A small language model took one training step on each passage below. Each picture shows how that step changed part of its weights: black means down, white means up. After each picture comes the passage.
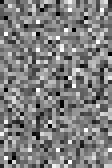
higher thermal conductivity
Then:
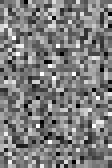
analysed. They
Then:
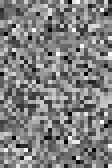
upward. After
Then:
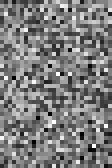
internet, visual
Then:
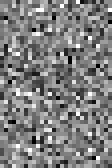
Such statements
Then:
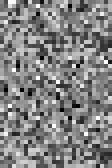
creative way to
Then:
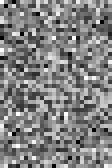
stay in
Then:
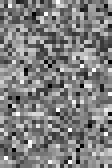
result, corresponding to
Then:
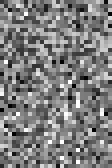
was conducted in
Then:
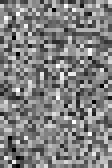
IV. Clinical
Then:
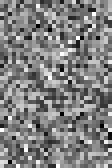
an important aspect
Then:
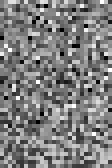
be moved
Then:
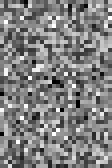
is 1 unit,
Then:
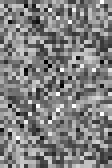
relations similar to
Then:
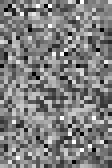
the minimal,
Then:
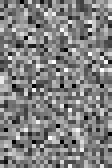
important for making decisions
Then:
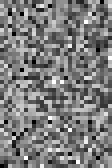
patient consoles,
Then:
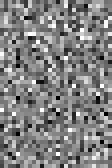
is any sequence
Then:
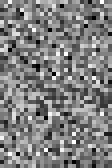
develop their competencies
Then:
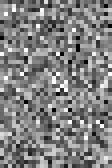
island during system
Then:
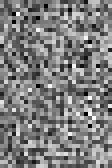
research and innovation
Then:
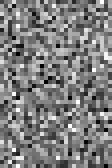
errors. For
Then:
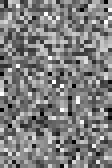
can be concluded
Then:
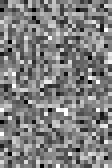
the work reported in
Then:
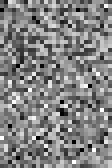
the underlying
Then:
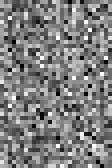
school strategic
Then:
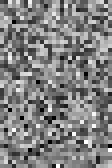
in order to
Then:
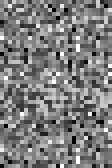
is number of
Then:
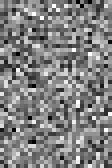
and travel
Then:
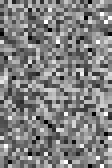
for the operator
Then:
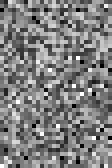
the cases were
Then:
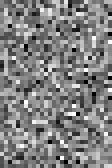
source using a
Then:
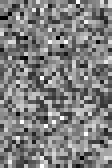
improving grades
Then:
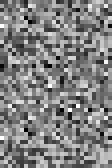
based on the
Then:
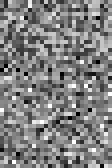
to have a better
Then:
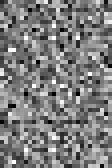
of the coated
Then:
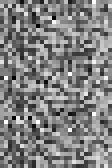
empirical data,
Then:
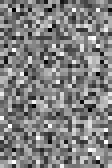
to tyre
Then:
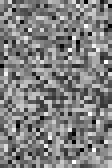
the pooled
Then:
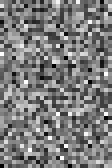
years of age.
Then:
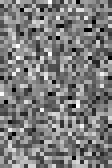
protection' -
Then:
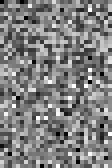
also reported higher
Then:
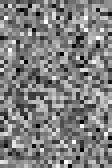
makes it harder
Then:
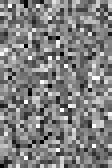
conclusions. This
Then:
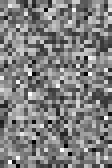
reason or the
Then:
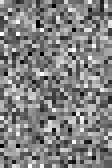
Considering the
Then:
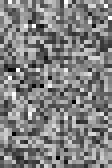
in this line and
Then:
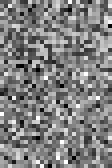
results in longer
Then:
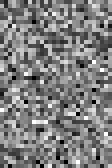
concerns in a
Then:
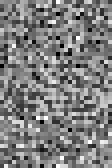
the guinea
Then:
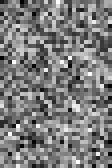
use and publication
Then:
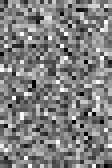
a function of the
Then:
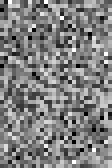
the eight
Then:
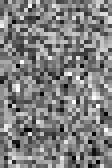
for 2 days using
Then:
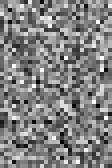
matrix containing the
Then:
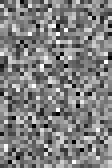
analyzed the data.
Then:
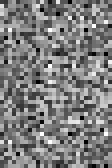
circles =
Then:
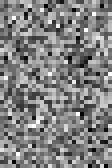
it to those of
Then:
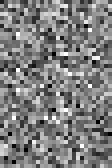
silk and its
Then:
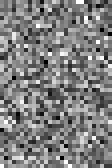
office in
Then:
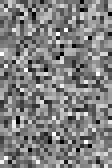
quantitative data was
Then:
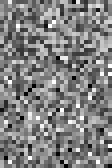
coefficients is
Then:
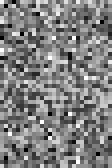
stay connected
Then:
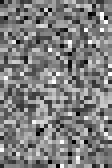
is also a
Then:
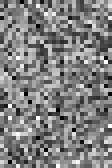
important in their individual
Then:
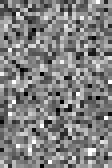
and guide the
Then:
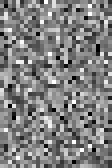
the OAD is
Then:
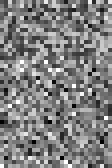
of the University of
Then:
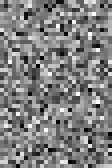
concrete to
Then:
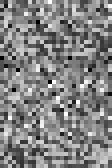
these objects and
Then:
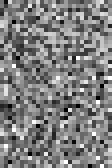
for the authorities
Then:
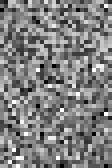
the population. The
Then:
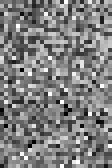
range of applications and
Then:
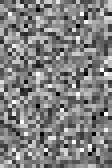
Although the population showed
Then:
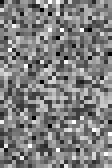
relative growth rate
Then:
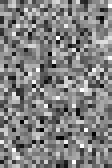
capture. -
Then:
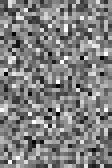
and simple way to
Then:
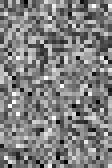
other in a
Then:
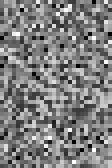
the pump
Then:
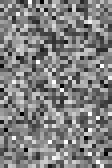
interesting decreased
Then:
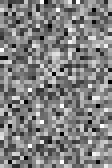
expression for the
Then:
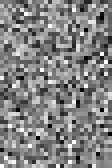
alone are considered
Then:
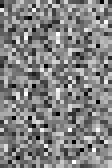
the data plane
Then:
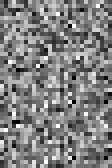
some extent.
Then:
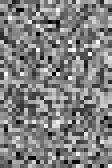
correlates with rapid
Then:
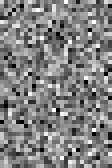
Let us discuss
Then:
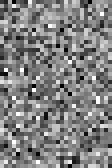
if not in the
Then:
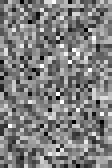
infrastructure capable of
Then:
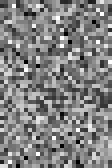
species or even at
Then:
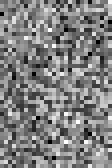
regions can provide
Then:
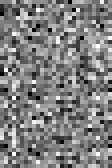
things not just
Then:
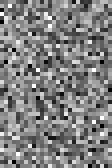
bound to implement the
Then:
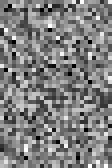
event of viral
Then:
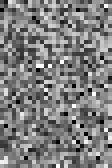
the idea of
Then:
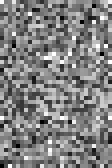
sports. The
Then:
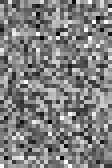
of multiple cities
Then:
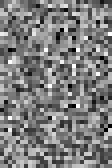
lesion could
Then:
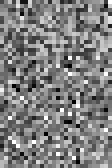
obtained results, and
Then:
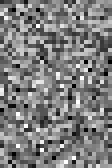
The residual was then
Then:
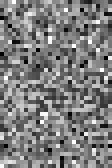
would help them know
